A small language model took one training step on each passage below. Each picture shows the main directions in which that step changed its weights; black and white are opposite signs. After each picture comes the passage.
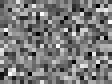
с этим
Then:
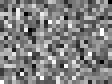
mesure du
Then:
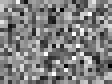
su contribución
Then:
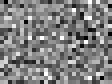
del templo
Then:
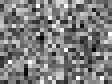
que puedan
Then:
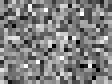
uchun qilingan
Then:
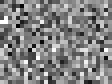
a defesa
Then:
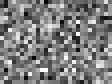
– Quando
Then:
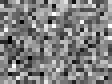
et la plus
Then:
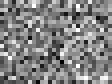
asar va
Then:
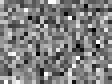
insonga u
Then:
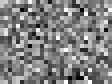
bagi para
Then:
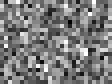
más alta
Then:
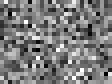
de control y
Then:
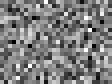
foi realizada
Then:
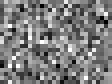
What is
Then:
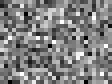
debido al
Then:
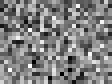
casos y
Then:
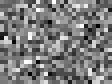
ser a da
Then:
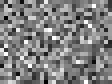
exigência de
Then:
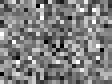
distancia del
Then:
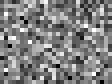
bien, al
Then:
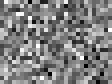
Estos resultados
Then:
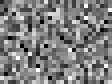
vor allem
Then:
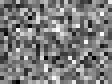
- SUV
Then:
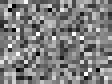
i verbalna
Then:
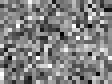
va erkinligi
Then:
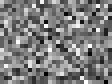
ton dan
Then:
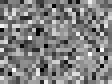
sociais podem
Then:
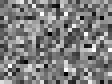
ком је
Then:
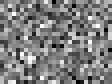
partir da sua
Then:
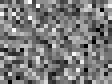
data on the
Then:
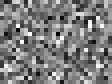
la tendencia
